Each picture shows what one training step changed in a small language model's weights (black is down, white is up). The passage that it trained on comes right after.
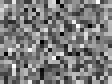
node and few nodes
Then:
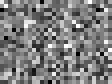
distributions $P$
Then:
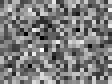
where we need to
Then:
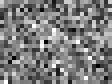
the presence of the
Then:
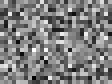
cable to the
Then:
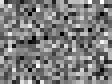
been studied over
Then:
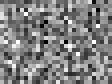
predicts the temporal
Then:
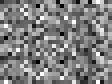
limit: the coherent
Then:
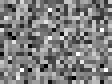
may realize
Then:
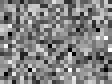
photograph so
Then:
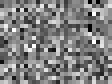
from the target mass
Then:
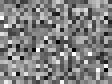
(more than 20
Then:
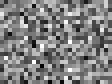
sich in
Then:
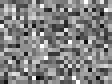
is mainly categorized
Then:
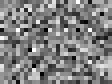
with the Poisson tensor
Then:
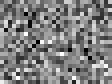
lowest energy and force
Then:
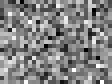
number of the central
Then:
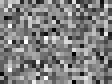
indeed nucleate the
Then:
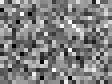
Phys. Rev.
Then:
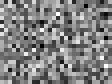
there is an inherent
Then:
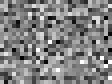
and disjoined
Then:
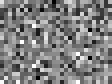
the three hypotheses
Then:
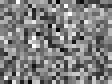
middle tier
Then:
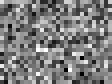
we should apply the
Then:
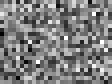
of the Doppler
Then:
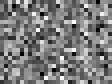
spin-period of
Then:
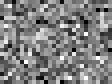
flux increases, stars
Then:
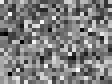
The expression of the
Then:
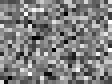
Indeed, the experimentally
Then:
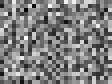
fork entropy
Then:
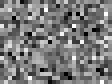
quantum KAM effects
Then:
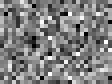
PC can then
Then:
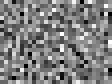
embedded language,'' in
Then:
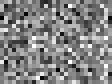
experimental spectrum. The
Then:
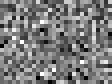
has effective mass introduced
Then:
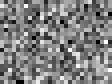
A. and
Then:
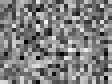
proper luminosity function.
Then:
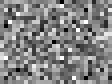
with theirs.
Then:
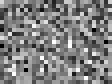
the chiral properties of
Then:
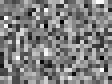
such an analysis,
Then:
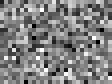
the Appendix. For
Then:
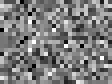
have been developed for
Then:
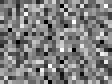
exists as a gas
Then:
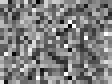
accounting for
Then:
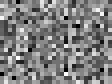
focusing 30 MeV
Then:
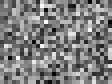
mean & loglog
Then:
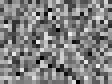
curve lies outside the
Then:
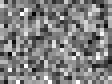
simulations for the convergence
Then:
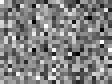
not mean that clouds
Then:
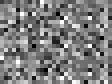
consideration. If all
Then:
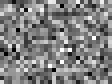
then the proposed value
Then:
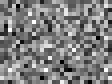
Different models of
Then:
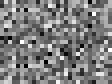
from PyPI
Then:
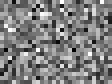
more than two particles
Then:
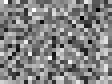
sources. However,
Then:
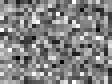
multiplicities in
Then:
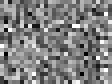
ARIV iterations
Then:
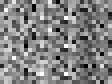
given in Table
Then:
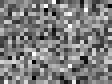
the fate of
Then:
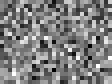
with subsystem
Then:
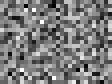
we attempt
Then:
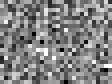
operator which is proportional
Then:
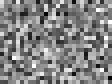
such constraints. For
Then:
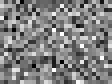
have been proposed,
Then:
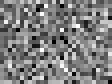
unstable particles. In
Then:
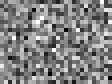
When a straight section
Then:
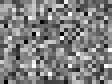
is just a
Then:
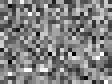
over the first
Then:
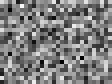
we can obtain the
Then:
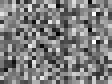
of the role
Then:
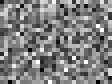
it, we need
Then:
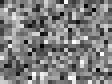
\S 4 is
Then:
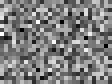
and large scale bulk
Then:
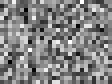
first paper in
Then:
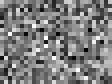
the formation of large
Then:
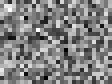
part of the
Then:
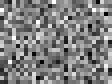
Using the categorization
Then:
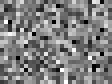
increase of the interaction
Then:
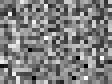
to treat both bound
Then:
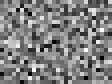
by ignoring any
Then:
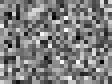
Then these indices were
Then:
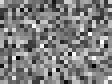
the system does not
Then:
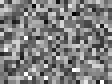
scale factor,
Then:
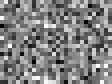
evolution like that
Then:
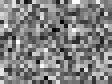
each of the parameters
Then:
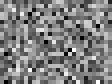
removing them from
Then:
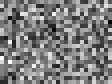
this proximity
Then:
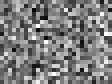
As seen from
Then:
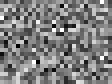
have a limited effect
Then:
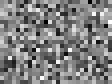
of a particular generalized
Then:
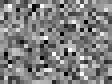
are given by:
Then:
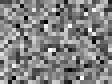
by pain,
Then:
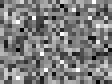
\alpha \beta
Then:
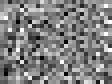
contrast, the increase
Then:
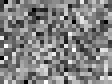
performed. The
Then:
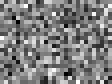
rate $R$
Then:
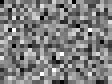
allocation is investigated
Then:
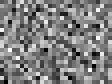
role in the construction
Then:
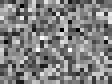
a canting of
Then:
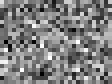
the slope of
